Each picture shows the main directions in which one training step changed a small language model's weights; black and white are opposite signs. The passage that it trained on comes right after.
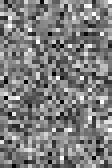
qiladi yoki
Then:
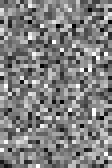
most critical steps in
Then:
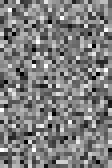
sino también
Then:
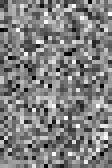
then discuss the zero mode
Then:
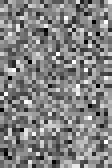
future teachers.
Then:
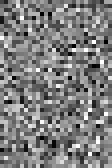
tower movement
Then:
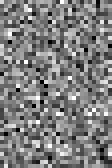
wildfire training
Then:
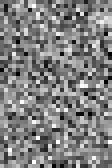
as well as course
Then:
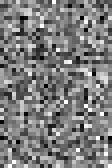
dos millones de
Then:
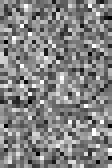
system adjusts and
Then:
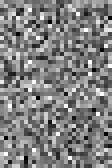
Climate Change.
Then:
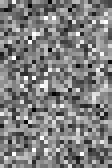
evolution of colloid density
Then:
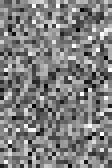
terms of tuples and
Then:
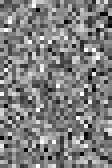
tahlil Davr
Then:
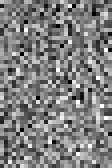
which is by 5.4%
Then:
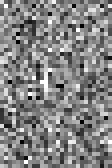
promptly at the
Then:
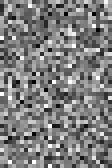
healing process is done
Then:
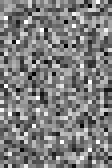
nature of autistic
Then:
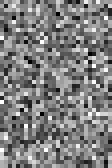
the fiber bundle
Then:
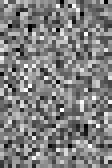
be determined by a linear
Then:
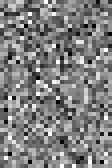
any $s$. The results of
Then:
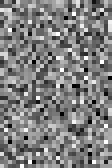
odd parity of the
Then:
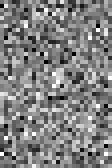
of production. However, the
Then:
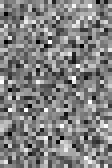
its error. In
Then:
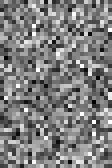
and the force required to
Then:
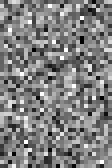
strength, and elongation
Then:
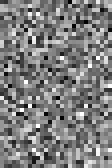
of the estimated
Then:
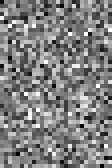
making LISA a
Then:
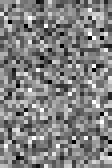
and requests for materials
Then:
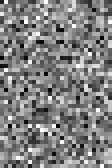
otherwise, $P
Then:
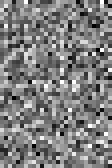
Theoretical Physics,
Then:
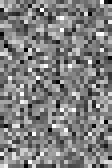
three kinds of results:
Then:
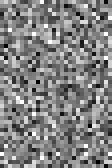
momentum, dominated
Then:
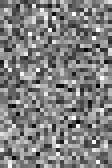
inovadora na
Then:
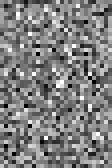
relative phase angle between
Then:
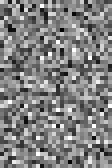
seletiva. Não
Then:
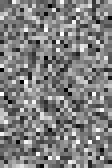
this case we can see the
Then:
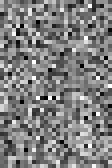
a subnotificação e
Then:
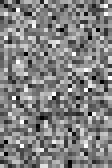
of Lehman
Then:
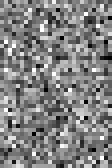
Evaluation studies were
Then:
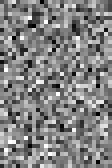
l'essentiel de la
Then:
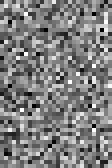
use this relation to find the
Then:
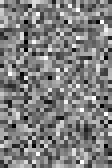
templates are available
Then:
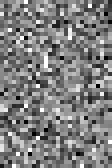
in these ligands could
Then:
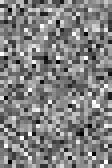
concentration and the
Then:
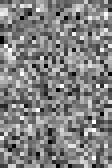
in facilitating
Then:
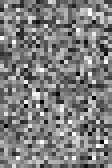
from meson decays}
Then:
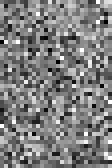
of the TNs in
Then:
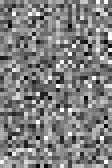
type as implemented in
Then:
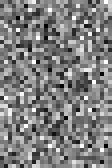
the European
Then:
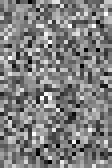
lost their consumer
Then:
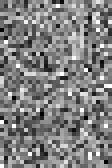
{SPION} or
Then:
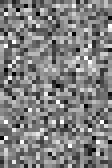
G. Patari, 6
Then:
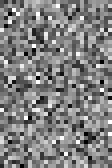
suas próprias
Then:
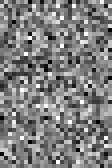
it with the magnitude
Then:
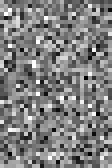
neutrinos to the
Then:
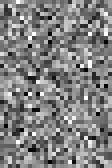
necessary. This initial
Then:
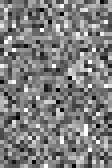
Contribution of authors
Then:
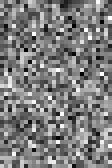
of using conventional
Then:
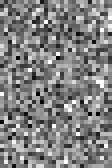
Language Processing*
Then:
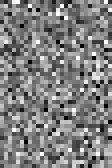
os reeducandos
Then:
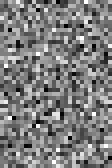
Ushbu usullar
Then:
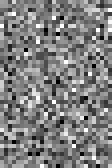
corpus studies have been
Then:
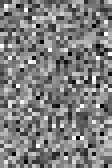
продуктів в
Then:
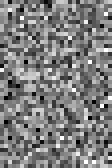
A statistically significant higher
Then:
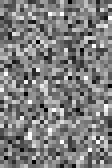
I-function of two
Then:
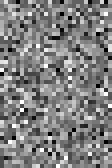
by \begin{equation}
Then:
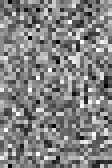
In this work we cool the
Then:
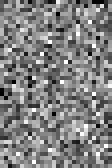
is associated to a
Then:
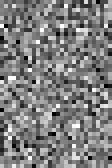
de sintomatologia
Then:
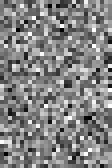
and density function show a small
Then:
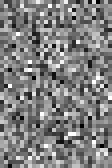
ce qui freine
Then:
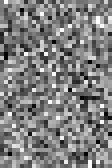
there is a risk of
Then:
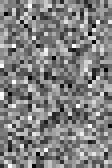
from Delta theorem method and
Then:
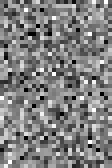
there is trade-off
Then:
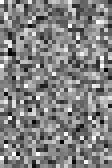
й у різних
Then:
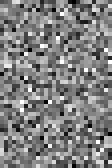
developed, among which we
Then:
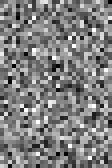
high molecular mass and
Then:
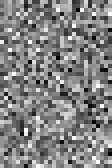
errands and other
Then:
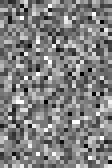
our knowledge, we are
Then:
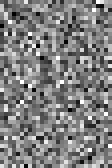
prepared by grinding
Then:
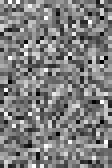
\sim c & \text{
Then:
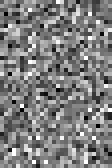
starting a business
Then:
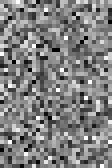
bo‘lib, ular
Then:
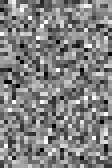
steering committee
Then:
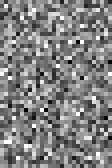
are "graduated"
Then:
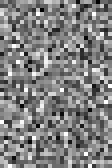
Cabestany en
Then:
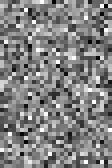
does not exist at all
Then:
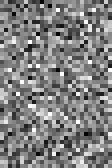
proposed algorithm
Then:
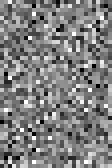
coupling regions.
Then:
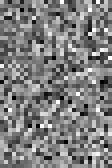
Internet of Things
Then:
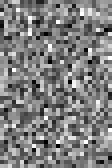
context Wees je
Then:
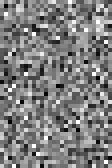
полягає в
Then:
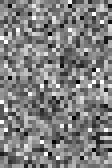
Perspective (The
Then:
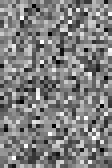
an alternative numerical
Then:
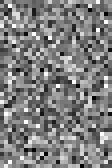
solución para que los
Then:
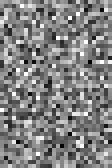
de esbozar un
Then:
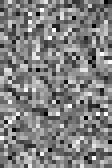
für unsere
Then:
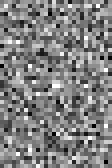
Very difficult
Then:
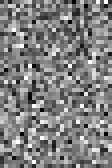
allowed. At
